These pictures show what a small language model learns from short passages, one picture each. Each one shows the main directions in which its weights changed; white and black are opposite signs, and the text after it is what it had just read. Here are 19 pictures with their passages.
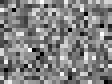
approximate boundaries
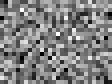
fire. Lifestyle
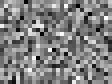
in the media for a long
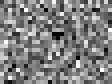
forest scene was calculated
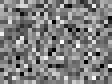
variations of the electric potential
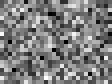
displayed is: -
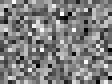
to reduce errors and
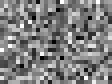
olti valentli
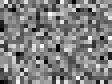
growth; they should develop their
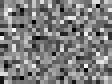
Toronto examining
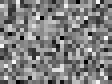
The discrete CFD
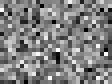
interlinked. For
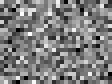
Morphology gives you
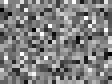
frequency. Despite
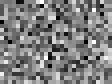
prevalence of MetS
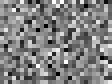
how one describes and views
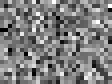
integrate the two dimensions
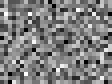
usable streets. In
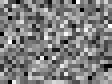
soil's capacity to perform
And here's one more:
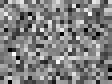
observations, the environment, and
